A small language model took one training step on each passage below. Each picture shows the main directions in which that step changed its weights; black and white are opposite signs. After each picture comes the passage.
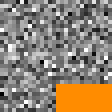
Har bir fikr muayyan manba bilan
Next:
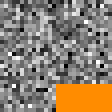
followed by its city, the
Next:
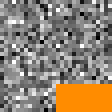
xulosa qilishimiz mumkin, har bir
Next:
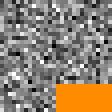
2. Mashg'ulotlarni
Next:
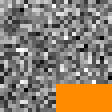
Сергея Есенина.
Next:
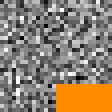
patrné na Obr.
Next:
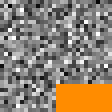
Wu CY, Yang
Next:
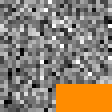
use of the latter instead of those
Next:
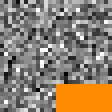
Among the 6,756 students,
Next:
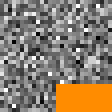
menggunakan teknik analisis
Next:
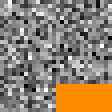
Бар киштии фалак
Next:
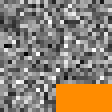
san'atida Forteplano
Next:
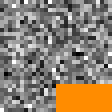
shaxsning erkin ijod qilish
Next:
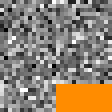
général enregistrent pour
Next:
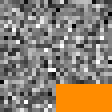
were used to examine the consistency of
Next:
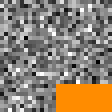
fueron ingresadas en el
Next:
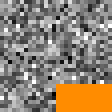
potential of accident (i. e.
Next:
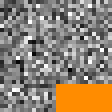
contexto donde se encuentra la
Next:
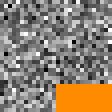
Buyuk Britaniya
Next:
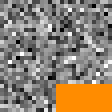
more likely to adapt to changes. Compared
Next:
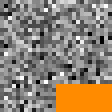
various breast masses. The purpose of
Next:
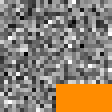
Daniel J. Park. -
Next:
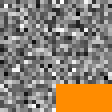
sa plánuje príprava
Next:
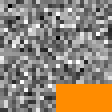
Giancarlo en una
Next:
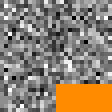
a supply voltage VDD at the
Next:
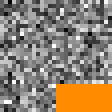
В ходе исследования на основе
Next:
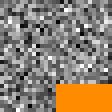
informazioni liturgiche fornite
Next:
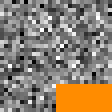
pada citra dengan skala yang
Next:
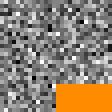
la respuesta que mejor
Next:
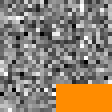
meros tariqasida fuqarolarning
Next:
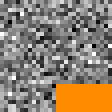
reacting molecules and their interaction with
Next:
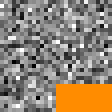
Kepada Masyarakat.
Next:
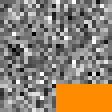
? On l'apprendra
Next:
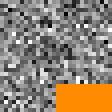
opportunity for China to expand its power
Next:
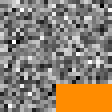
in the design of structures needed to absorb
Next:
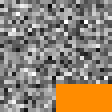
O objeto deste trabalho é
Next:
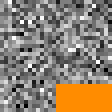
is a dipterocarp
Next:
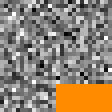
- Abidin, Andi
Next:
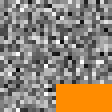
processor and the accelerator in the
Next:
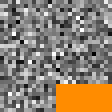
emprego assalariado algum.
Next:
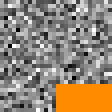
of cyber-attacks.
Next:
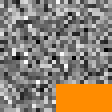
пределах от 0 до r ,
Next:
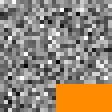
forme più dinamiche
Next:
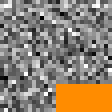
раціональної евакуації
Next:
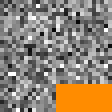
hopelessly bestial,
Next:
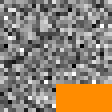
study was conducted. Eighty
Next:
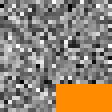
Visualización o reconocimiento:
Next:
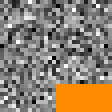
300k in Pakistan through
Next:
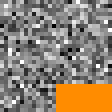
гуманистической концепции
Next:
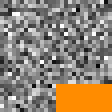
morfologia, mas também sua
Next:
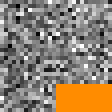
of learning and better prepare students for
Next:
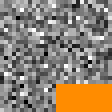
and solid marks indicate the results at
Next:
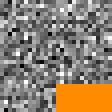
ошириш борасида Ўзбекистон
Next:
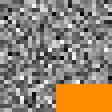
difference confirms that business scale, risk
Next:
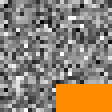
ABSTRACT. This article examines
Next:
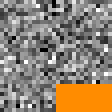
Evam Anusandhan
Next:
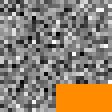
screen time of university students in
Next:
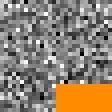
ini bisa dikatakan bahwa
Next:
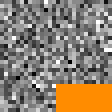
harmonization process. The HLS
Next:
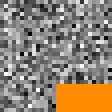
response for one consecutive hour
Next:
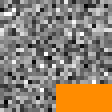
Std. Error Difference
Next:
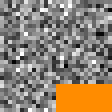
identification of the peaks on the
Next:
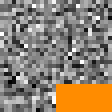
2 Статевозрілі
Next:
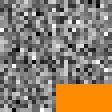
çıxması ilə
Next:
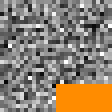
das Übertragen (und
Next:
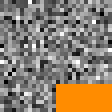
Askham and Lowther and the
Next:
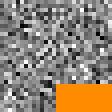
se realizó eliminando las
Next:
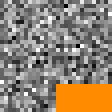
The Top“. Forbes.
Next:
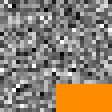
Kebantenannya dan
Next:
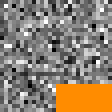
traditional heuristic methods, however, due
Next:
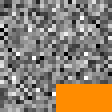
український філософ
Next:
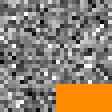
ishlash. Sinf xonasida bir
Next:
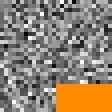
“Video Sanatı ve
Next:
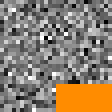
study, test day milk yield
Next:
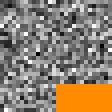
вогнепальної зброї
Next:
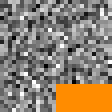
Notekis shakldagi aniq
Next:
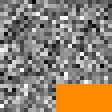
179 Fayziyev Oybek
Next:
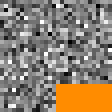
object detection for both face mask and
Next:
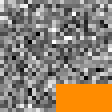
elastic stiffnesses.
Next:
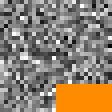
al.*, 2023). Measurements were
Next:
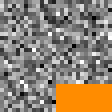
masofada joylashgan
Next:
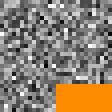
где мысли дана
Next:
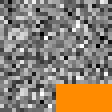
However, the risk of COPD
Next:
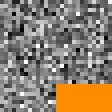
caused by the iterative nature of the
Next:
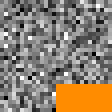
at the time of the spatial structure of the
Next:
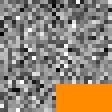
and skills, which will have a great impact
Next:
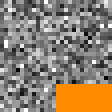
dynamic goal setting is structurally important
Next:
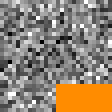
with Burg's estimate for reflection
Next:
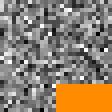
antipsychotic response patterns in
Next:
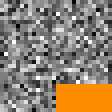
Date Created By Description of
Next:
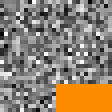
pais e crianças a
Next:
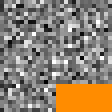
ME. The utility of lung
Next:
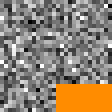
multimediaga shunday ta'rif
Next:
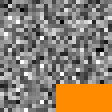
Glanville, J.,
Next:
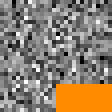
had a threshold > 5 dB
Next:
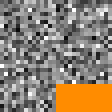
students in Grade 7. The mental
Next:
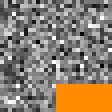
ва жисм иккаласи бир
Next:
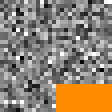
відповідності критеріям
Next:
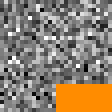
General Surgery University,
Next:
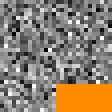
se conoce como el TRAP
